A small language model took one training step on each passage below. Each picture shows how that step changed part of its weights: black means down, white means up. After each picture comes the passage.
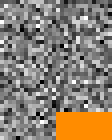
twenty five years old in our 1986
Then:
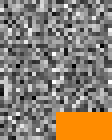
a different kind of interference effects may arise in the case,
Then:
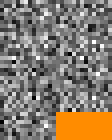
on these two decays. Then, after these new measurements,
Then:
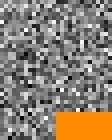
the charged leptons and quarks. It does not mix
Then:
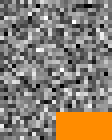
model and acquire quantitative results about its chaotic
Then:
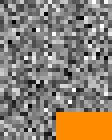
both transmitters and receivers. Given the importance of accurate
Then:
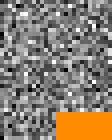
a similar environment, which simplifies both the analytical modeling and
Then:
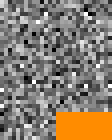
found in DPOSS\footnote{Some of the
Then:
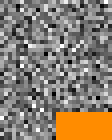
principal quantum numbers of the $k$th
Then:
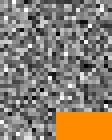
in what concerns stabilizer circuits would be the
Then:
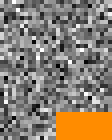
timescales ranging from approximately 150 million to
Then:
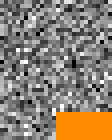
all the bremsstrahlung effects were
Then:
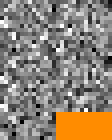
upon the performance of a single predictive model by training a
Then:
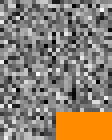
high cost of the survey, low response rate, and less
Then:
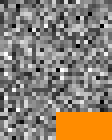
observed a strong saturation of the VUV yield when peak
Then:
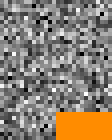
and Planetary Physics through grant 920.
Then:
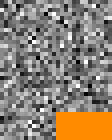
deviation of the Janus fibre from original plane on
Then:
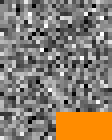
are observed within individuals, indicating our results are not purely driven
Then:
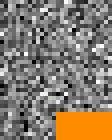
format as the above definition of (probabilistic)
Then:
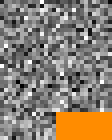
for a galaxy with high gas mass to stellar mass ratio during
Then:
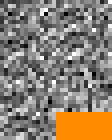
authoring workflows calls for a
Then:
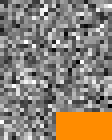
again respectively the coolest and the hottest ones.
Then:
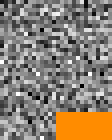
interaction evolves, observations of the environment around
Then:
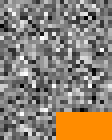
this discrepancy is nevertheless remarkable. Indeed,
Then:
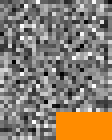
holes, ie rods at imaginary time. We can
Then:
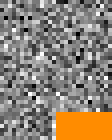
the followed questions must be fundamental to the engineer and
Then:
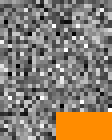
Also, the amplitudes of the confidence interval under the Dirac and
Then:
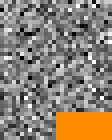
shallow ($z\lesssim1.5$). The
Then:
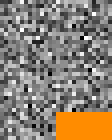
which allows to determine the component of the perturbation parallel to the
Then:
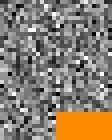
real-world problems, along with improving
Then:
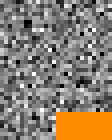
heat sources. For example, in some cancer
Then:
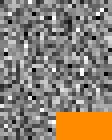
Our approach then consists of performing a full band-structure calculation
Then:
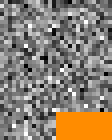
\newblock {The Map-Labeling
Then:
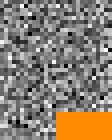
of linear and circular polarization, and polarization position angle are calculated
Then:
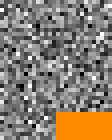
at the tomographer. Notice also
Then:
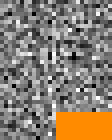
which describes electrical conduction in semi-insulating
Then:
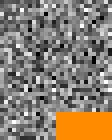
and fluctuates around a mean position due to thermal motion.
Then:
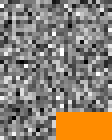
a kinetic treatment that, in the case all stars are of
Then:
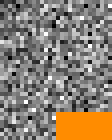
given that it does not depend on dust- or
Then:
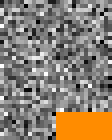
colors) and the one with a number of frames above
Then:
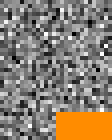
self consistently from the relation $n({\bf r})
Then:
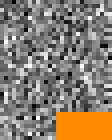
could help protect its surface from the high-energy radiation
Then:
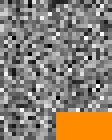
the far-IR, at wavelengths peaking near to
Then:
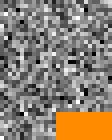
\begin{eqnarray} {\bar q}u \bar
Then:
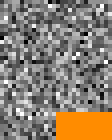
are rather sensitive to details such as phases, and the small
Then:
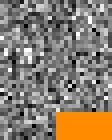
al. (2017) recently reported the detection of a significant
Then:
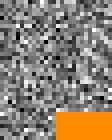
5 interior atoms. Of the five interior atoms,
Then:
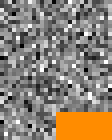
we recover expression (3). The standard way to introduce a
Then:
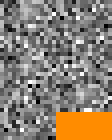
dec $\land$ surjection enc dec $\land$
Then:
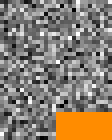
UV completion of quantum gravity. The predicted primordial gravitational
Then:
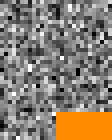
equations. As we show, we acquire an effective
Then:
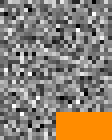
\begin{equation} \nabla_\mu \left(
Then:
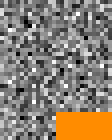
generality, consider the system is initially in the state
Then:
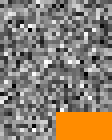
migrate when it is fully formed (``b''
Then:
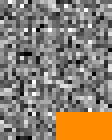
being chosen, certain mean mass fraction fields are chosen.
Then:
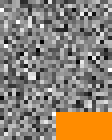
the variance is the $n_z=2$
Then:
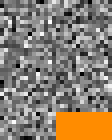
data collected at 3 locations. Figure 7 compares the measured
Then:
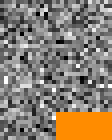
than the de-correlation in equilibrium, giving rise to the
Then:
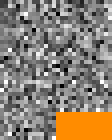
calculation of vertical excitation energies, only the electronic response was considered
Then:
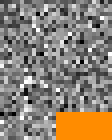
increase of accretion rate enhances the efficiency of radiative cooling and
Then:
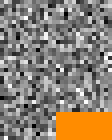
$f\rightarrow p\left(r\right)$,
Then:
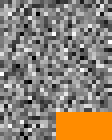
the energy loss due to plasma instability is still under
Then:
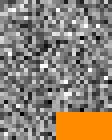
is the system's motion in the Galaxy.
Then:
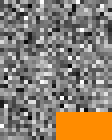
binding for the promoter bound and not bound,
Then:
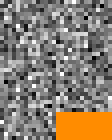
Even though the continuum function $w(x)$ can
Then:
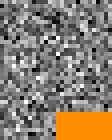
resonance) interacting simultaneously with a quantized mode and we find
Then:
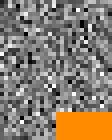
calculation performed with a constant width, as pointed out in
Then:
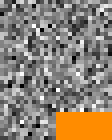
price is lower in this scenario) and at the same time
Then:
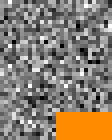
indicated in \cite{NatCommun}, such geometric
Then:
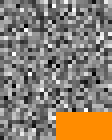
that are naturally defined by light-front momenta.
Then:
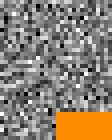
\label{3} \en The equations
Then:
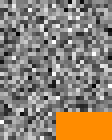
$\CC$CDM is that here the vacuum is dynamical
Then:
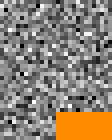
\rightarrow p = \frac{1}{D}$, which
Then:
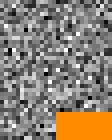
the $x$ axis and 3\% compressed along the
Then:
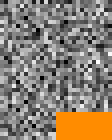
of JetBrains' IntelliJ
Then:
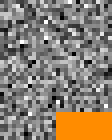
study whether the developed theoretical solutions in GR or other modified
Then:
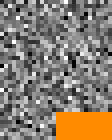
problem of varying the Lagrangian's constant parameters, highlight the lack
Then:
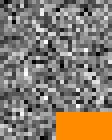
providing valuable information for various applications such as
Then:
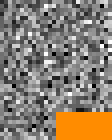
blurry appearance of the reconstructions. Moreover,
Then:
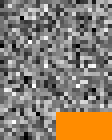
theory in a certain limit. \textit{Acknowledgements
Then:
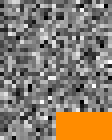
experimental setups in nuclear physics are axially symmetric, with
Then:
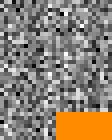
& \nodata & \nodata \\
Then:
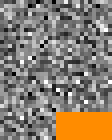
The eigenstates of the square of the Dirac operator are those
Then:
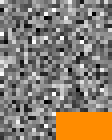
(\ref{internal-anzats}) substitute
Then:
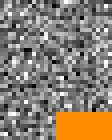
in the Heisenberg model suggests a partitioning into
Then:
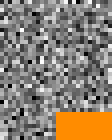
\end{table} \subsection{Reflection and
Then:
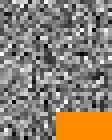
detection when a light source with a broad spectrum is employed.
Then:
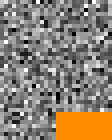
### A. Model of Water Distribution System
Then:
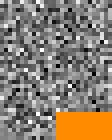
(augmentations) are applied to input images and to
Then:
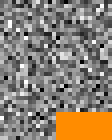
acts as our principal free parameter. No
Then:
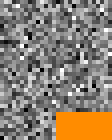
small. \begin{figure} \centering \scriptsize
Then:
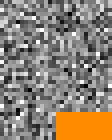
primary constraints to the Hamiltonian is necessary to reproduce the equivalent of
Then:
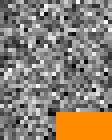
wind speed at different heights, wind direction, temperature and
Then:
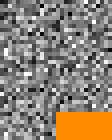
called the critical charge for the electron ground state
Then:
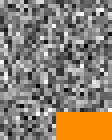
diffusive behavior irrespective of the underlying isolated
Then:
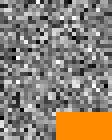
occurs almost entirely via an interstitialcy mechanism
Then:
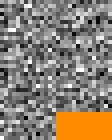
RIS Structures with the RF chain.}
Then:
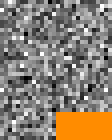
same quasar in the sky. The right panel of
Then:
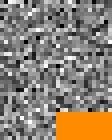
Solar atmosphere unparalleled by previous observations. The
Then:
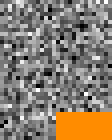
A. The diagrams contributing to the self-energy
